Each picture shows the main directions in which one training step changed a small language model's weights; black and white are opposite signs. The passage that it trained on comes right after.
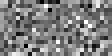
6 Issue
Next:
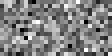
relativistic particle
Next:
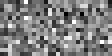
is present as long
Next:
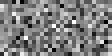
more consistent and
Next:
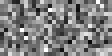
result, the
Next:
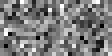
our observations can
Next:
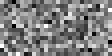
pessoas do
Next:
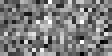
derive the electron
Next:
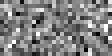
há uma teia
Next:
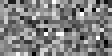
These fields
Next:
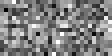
results. Light
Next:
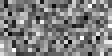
visible in
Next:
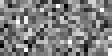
oladi —
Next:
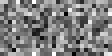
solutions were set to
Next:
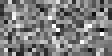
subjects} &
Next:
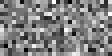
Green energy,
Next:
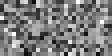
it should be
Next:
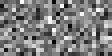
other $B$
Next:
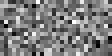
az új
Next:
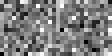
that over time would
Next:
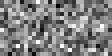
Using the
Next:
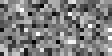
spek CPU
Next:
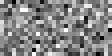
a discrete
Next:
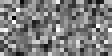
trained on the
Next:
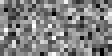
the excited
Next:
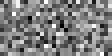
in GR is to
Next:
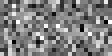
as 10 fichas
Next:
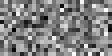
transposition of
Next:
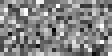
of Health
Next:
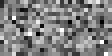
training and test
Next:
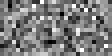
песках с
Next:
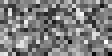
la importancia de
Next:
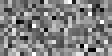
Shi and
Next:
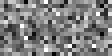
we make an
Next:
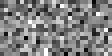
bands and the
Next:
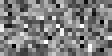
of D-form
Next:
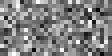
deriving the
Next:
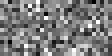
in guiding
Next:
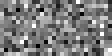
time scales. The
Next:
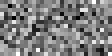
and enlarge the
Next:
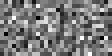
dimensionality of
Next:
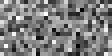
in the rest of
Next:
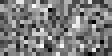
Nacional de
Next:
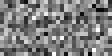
and other properties of
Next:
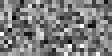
o anuário
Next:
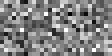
that includes a
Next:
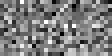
GeV) energy
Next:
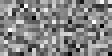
a difficult
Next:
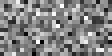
of a model.
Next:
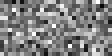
of iterations,
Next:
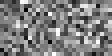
relative à la
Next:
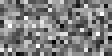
select from or
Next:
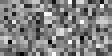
law and the
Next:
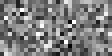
point out that this
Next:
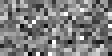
invariance of
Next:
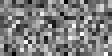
bon moment
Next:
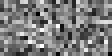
an effort dependent
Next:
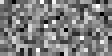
normal* di
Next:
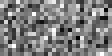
change of the
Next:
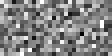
education, modern
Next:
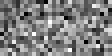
five sample
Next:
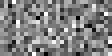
la identidad
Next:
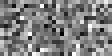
A weighted
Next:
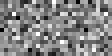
в виду
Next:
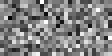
ways to
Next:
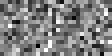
results represent extension
